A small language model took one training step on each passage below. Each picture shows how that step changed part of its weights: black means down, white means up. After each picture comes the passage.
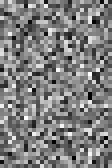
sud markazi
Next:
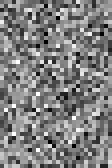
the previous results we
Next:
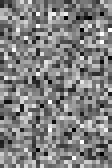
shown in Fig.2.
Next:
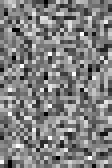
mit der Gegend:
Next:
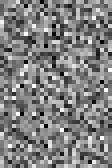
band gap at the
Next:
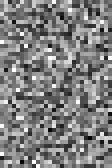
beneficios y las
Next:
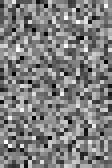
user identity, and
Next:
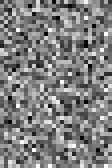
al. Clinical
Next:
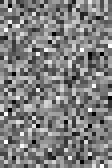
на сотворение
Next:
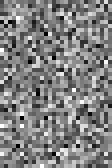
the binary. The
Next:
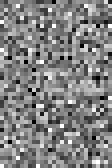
regime $r_{S}$
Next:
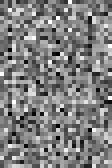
тўғри ва
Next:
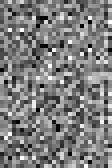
\) does not show
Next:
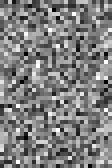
i.e., a linear
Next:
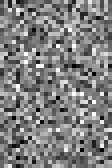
можна легко
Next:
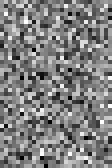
Inselgasse 1
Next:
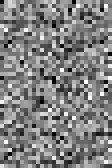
adanya pesan
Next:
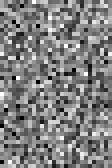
o'z oilalariga
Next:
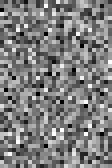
alternative way to
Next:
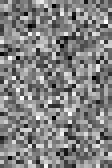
The multimodal
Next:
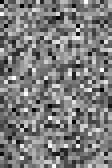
of the main results of
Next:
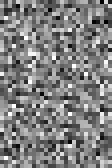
faithful representation of
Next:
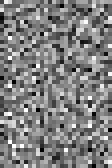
цінностей у
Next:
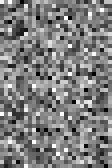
Ihr Handeln
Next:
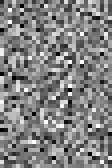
в классовую
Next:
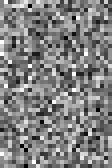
efficacy of each
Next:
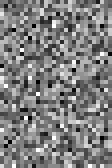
with a predilection for
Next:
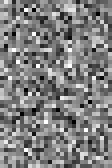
Individual atom
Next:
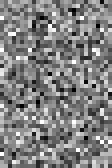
devices in a
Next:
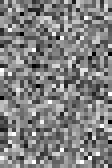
и быстром
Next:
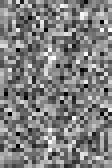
descer no bar da
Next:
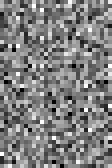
yangi sektorga
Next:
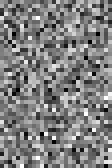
separated features,
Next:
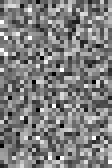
$N$- particle system.
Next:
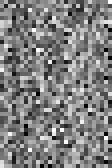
enough to model.
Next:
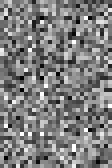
in their aesthetic
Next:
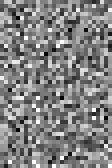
$E_1$ corresponds
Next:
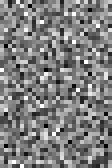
hybrid system is
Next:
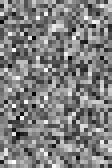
principios pro
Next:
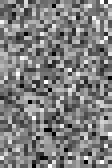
size in Bayesian
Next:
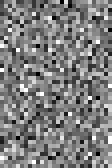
у стратегії
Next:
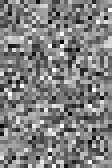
frequency, $\omega$,
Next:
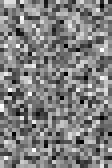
relation is useful:
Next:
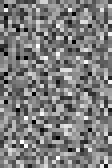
state occidentale,
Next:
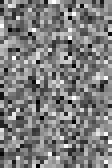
com o aumento do
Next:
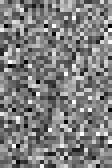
función del proceso
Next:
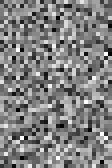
bitcoin raised
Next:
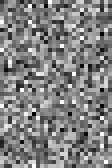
so we just make
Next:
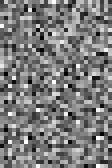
que se centra en la
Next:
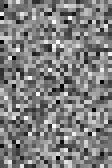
derived from image
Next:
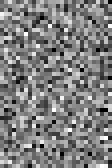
probes a different portion
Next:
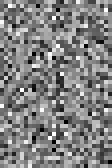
to binaries and
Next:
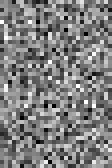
consider a two-torus
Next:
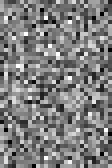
original Targets,
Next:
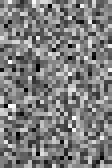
3. Sánchez
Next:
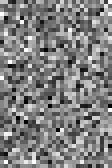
focus field can be
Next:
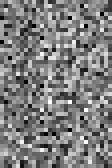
da diligência a
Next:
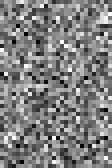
1$ and reaches
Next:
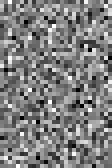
vor. Für das
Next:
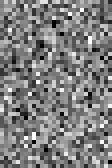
cesarean section
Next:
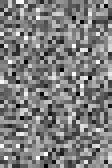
tensions of the same
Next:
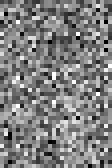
that the correlation represented by
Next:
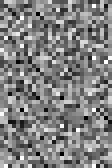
$n_p$ and
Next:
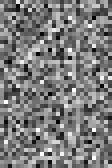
logarithms in
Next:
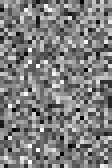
described in terms of an
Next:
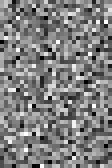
degree of freedom
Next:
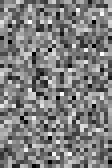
all estimates of this
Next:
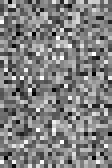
A rough analytic model
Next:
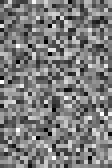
masala sifatida
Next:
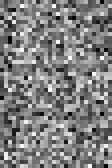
mahalliy ishlab
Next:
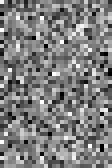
will be much smaller than
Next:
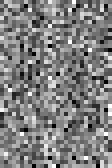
pesquisado, e
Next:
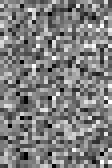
that the difference between model
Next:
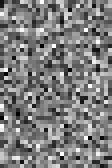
the temporal spectrum.
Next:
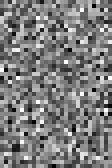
phases, separated by
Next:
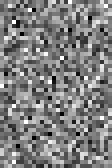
price of very large
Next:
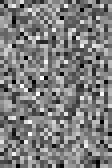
is possible to show that
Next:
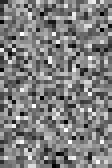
mahallasi” ga
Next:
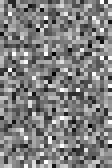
del siglo XX,
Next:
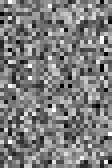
is regularly varying
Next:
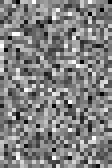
Safety Hazard
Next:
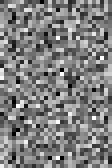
$\gamma$ is the systemic
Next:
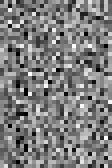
на правовое
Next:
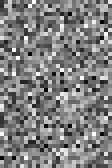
the lab frame
